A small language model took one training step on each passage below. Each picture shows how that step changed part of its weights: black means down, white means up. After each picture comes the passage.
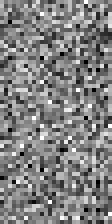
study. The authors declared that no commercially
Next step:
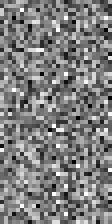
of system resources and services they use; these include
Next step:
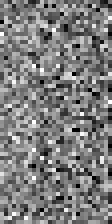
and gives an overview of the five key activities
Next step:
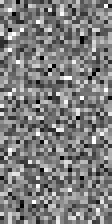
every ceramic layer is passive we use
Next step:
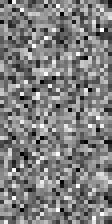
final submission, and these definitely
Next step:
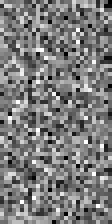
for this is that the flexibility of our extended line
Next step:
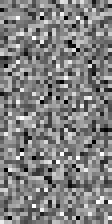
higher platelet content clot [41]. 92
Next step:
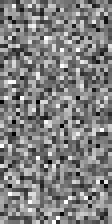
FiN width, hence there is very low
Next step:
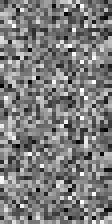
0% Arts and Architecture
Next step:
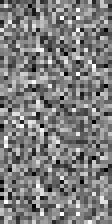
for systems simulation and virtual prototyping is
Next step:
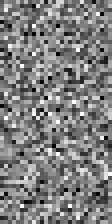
files, were also targeted (135
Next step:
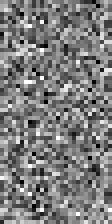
a continuous t-norm. Remark
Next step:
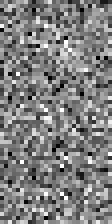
or $z_n$ is uniformly distributed
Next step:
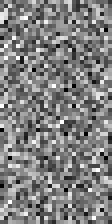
L. Williams, X.
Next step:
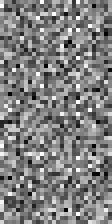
verdes nos entornos das
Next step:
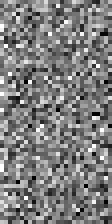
by Peltier *et al.*
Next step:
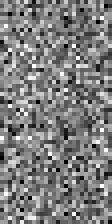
core of enhanced X-ray emission (the
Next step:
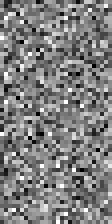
self-employment initiatives and promoting
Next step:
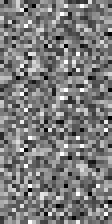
particular after the end of the project? -
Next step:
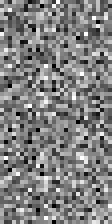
commonly observed among premature neonates.
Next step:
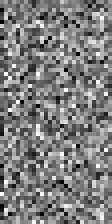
Rashba-split and Dirac states
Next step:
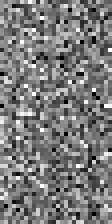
spectra using the CFM model assuming an
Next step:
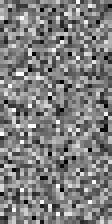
at 150 epochs for testing.
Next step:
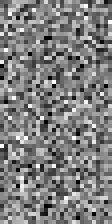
hybrid systems is a complex challenge but could
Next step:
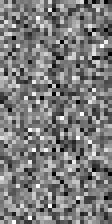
1, also see the respective Figure 1 in
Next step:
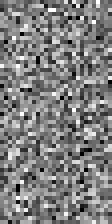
Theory, data can be analyzed into patterns
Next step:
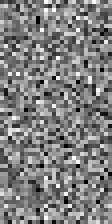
in terms of dimples was observed (figure
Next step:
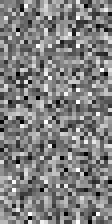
deflector position in the lensing plane
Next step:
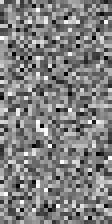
(Fig. 1). The frequency of detectable
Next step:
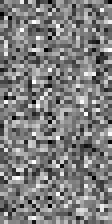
strategic approach that integrates multiple communication tools and channels
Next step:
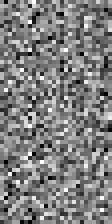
“case 803”. After associating cases
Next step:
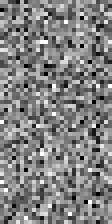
a personal identifier which maintained their
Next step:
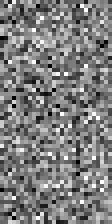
There is no single authoritative source on style
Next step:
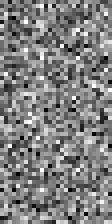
in Asia Minor and northern
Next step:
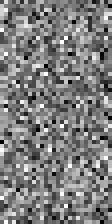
Panchayat. 7. To
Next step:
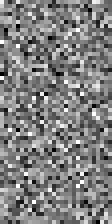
visit lasting one week. Table 1
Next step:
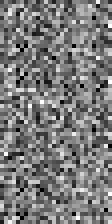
ENERTIME Technology provider CDG
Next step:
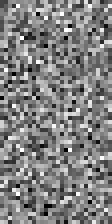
acid, acetic acid, boric
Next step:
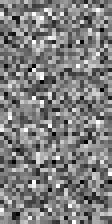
Aditee Mitra, Albert
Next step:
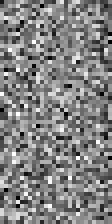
had city gates, walls,
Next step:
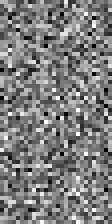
a function of the chain length $N$ with
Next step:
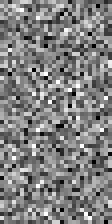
a quantum circuit, data filtering is needed in
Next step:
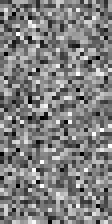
such as band formation, material dispersion, or
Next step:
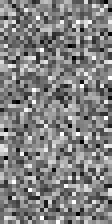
under deterministic rules and thus the considered systems
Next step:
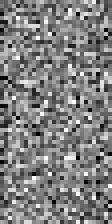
different organs have been reported. The
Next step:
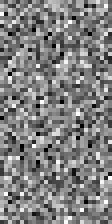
large-scale manipulation and psychological
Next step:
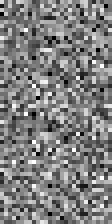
ranges of the $x$ and $y$
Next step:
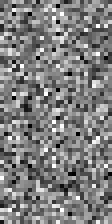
improved nonsinglet Wilson coefficient versus
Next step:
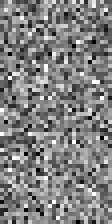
configuration with more extended emission around the nucleus
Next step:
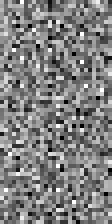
we prepare some tools that enable us to study
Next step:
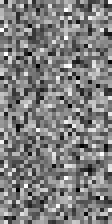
Physiology, Andhra Medical
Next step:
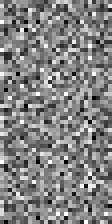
presence of systemic symptoms suggest that what
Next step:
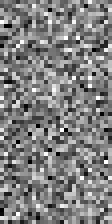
It looks like an ordinary star in a
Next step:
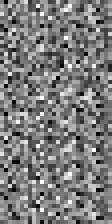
'*hole doping*',
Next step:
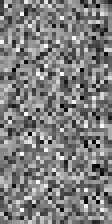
conducted for automatic semantic event detection and
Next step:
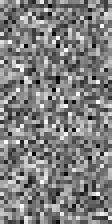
active generalized backstepping method, *Int.
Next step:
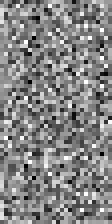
Thinking" Psychological characteristics of
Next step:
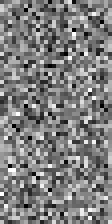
to further gains. This paper introduces a novel
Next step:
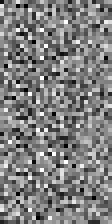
Text; Summarization 1. Introduction
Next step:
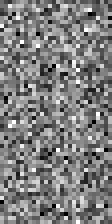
time of 8 seconds for both the
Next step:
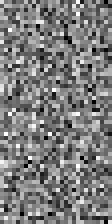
for each report date, we guarantee the
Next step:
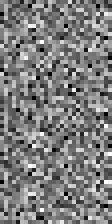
of \lco\ and \lir\
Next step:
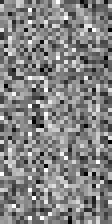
of knowledge regarding sentence structure 8 08
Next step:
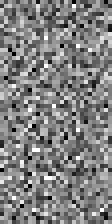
to minimize any anisotropy effects.
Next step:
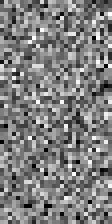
ID and MS, in order to obtain a better
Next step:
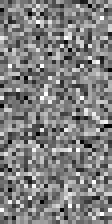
photo-detection, reaching responsivity
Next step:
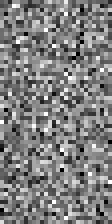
where $\bf{n}_r$ are unit
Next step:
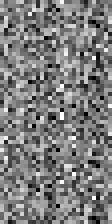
leadership? An alternative approach to leadership in education
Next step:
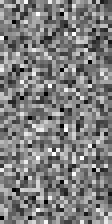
on other's job for execution and sends
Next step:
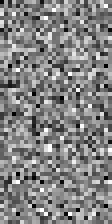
respect to $g_{\mu\nu}$ leads
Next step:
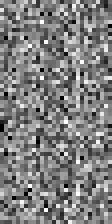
University for providing the DNS data of forced
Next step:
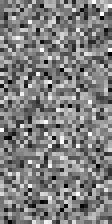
data, the resulting intracavity field is integrated
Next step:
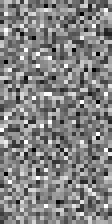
presence of Balmer emission and Ca
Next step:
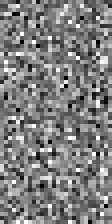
low-lying excited states of the GSRB
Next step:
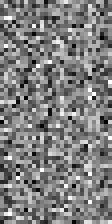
Orléans, University Of Tours
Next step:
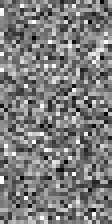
of biosorption of MB ions on to
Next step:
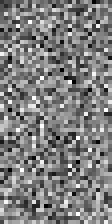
has order higher than $\Delta t$, we
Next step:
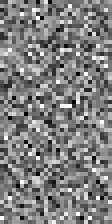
surface modes [4]. Our results confirm the existence
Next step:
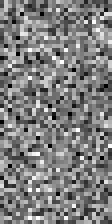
is of 10 μ A, 2MHz
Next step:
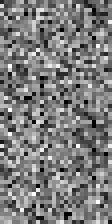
approach enabled high compliance of the
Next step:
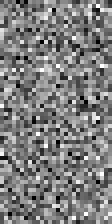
presents an approximate signed multiplier architecture that
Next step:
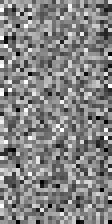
by school students: “In elementary school,
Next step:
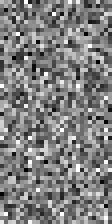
dam in mg/kg Chemical element
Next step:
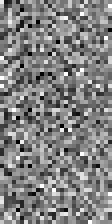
type x y Blombos Cave South
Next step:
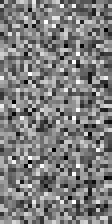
the effect of varying the thickness of the volume
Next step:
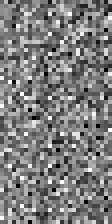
British English and American English. The first
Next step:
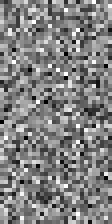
distribution) for any candidate rule $d$.
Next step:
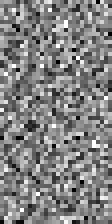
Virtual inertia VPP
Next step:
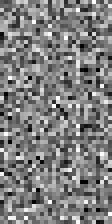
$T$. The partition function of the optical system
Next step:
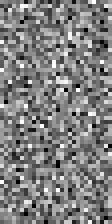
positively related to Nigerian REIT
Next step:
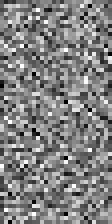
his time (almost a century later)
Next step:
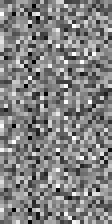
- No contracting for complementary resources,
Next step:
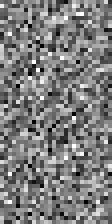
\cite{hime2006}) so as to
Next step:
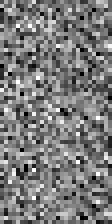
R-CNN achieved category-level accuracy of
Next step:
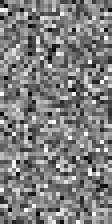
Grant agreement. Milestone number
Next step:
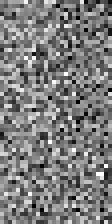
\textbf{Input:} Number of key
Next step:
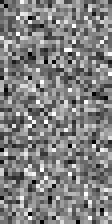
advantages in terms of lower capital and energy costs.
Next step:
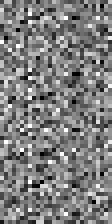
have identified two categories of limitations: current implementation limitations
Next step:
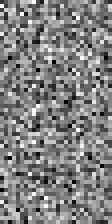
most likely inner few AU disk geometry consists of
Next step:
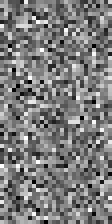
with a metre-wide stretch.
